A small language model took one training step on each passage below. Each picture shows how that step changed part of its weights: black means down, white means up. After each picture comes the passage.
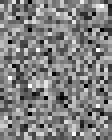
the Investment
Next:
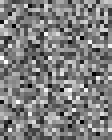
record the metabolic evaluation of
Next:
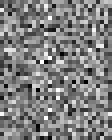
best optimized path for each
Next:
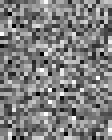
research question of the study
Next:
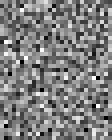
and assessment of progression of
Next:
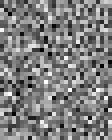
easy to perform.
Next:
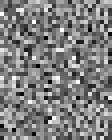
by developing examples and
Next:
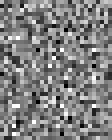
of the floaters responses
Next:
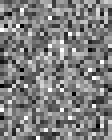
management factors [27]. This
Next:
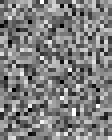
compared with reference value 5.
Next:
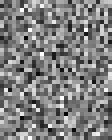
of ETD contributions
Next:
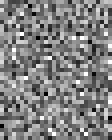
adoption and all results of
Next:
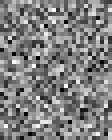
enzymes. In
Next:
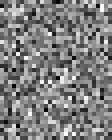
such as the EU Medical
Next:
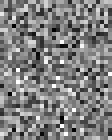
sought to characterize
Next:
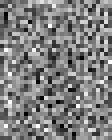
88% similarity.
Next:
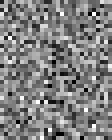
Are you contacting
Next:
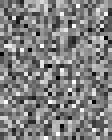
as a perfectly
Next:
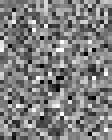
conditions it is not possible to
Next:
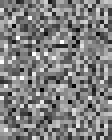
inflation so it created a
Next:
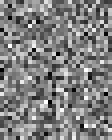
(agency theory) is
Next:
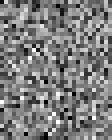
sending the input signal to
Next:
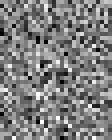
freely after its initialization
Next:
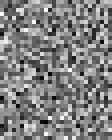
by allowing users to
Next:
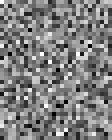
\leq n, \pi
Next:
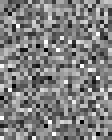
diverse contexts in
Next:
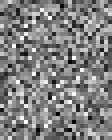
for *Ardisia
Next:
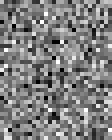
been realized through basic small
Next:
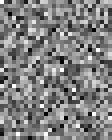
believed that learning was
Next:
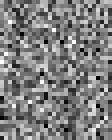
the personalization of treatment according
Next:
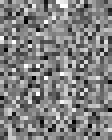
Norsk Institutt
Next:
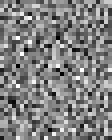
CONCLUSION AND
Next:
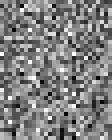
and Middle-Income
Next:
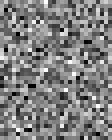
bottom) shows a
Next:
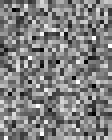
a starting point when
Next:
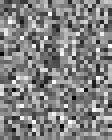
different context but in a similar
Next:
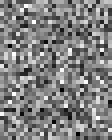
for participation, provide a
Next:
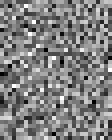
for the synthesis of
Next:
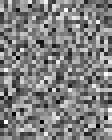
feminine products,
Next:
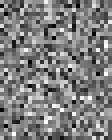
analysis use different boundary conditions
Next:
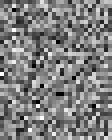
a deep recognition of
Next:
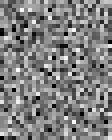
with pyogenic
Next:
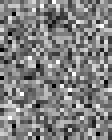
residual diuresis
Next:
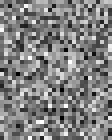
for evaluation of metabolic
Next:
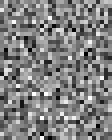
capacity of water compared with
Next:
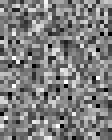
reactants were prepared of
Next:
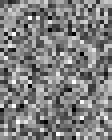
* Your city:
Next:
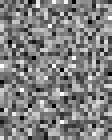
could then be identified which of
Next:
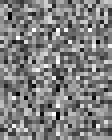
is called the direct path.
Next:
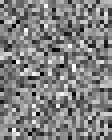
account. By contrast,
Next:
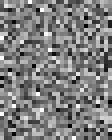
application, decomposing
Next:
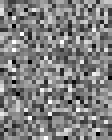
provides the most accessible and
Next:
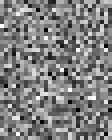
- 1 Languages,
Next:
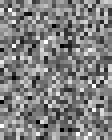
Solving the set of
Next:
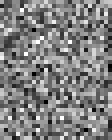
of the *Dayak
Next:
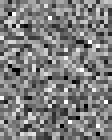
resilience, and compare the
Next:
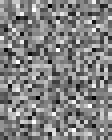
Figure 88. The application
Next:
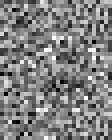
a simple way a high percentage
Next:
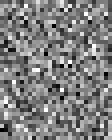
on the order. The
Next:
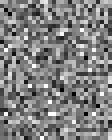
skin started decreasing
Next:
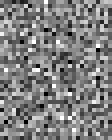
validity. Survey
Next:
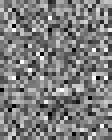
its special taste and
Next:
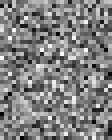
in the field of cultural studies
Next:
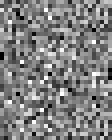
this problem will reduce the cost
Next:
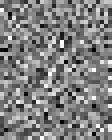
they also have a lot
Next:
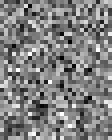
link archaeological evidence to
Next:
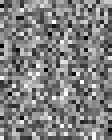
of log D against log
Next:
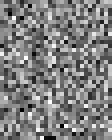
off all the working devices.
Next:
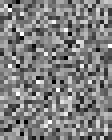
ANOVA Sum of
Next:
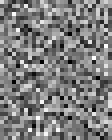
depth of 64 m
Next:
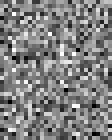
Male rabbits
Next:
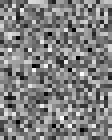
that cannot be explained by
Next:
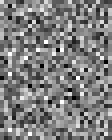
(Evans and
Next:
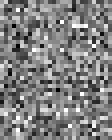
is thenourishing body
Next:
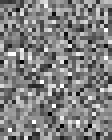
factors that influence investment decisions and
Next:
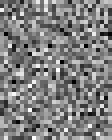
results and expression evaluation no
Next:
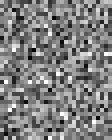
the formulation F2 and
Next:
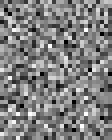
children showed a rise
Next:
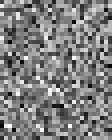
includes tens of operators
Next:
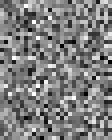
to limited grammar
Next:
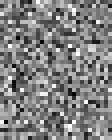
the 1st group, over
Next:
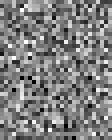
and LDL were presented as
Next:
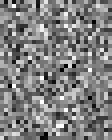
as differences in fractal
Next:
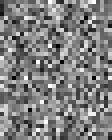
the glass transition temperature of
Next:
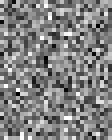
generating clustering ideas
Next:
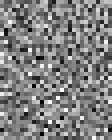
the outside to prevent any
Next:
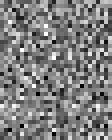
the sensitivity and
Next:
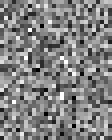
functions. As we have mentioned
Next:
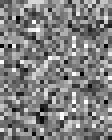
to confirm that it is
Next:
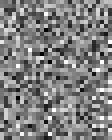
areas, the research intended
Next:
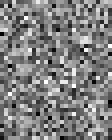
in equitable distribution of income
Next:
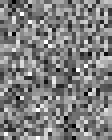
proposed FL process for
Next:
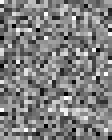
bank chairmen,
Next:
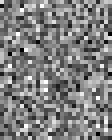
of presence, portrait
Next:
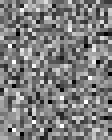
and, if used as
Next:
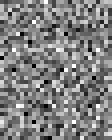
heart rate known as
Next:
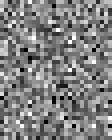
They found unity among
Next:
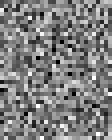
municipality and
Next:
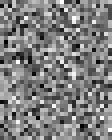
in India in the coming
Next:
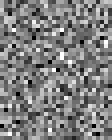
initially evaluated by chest
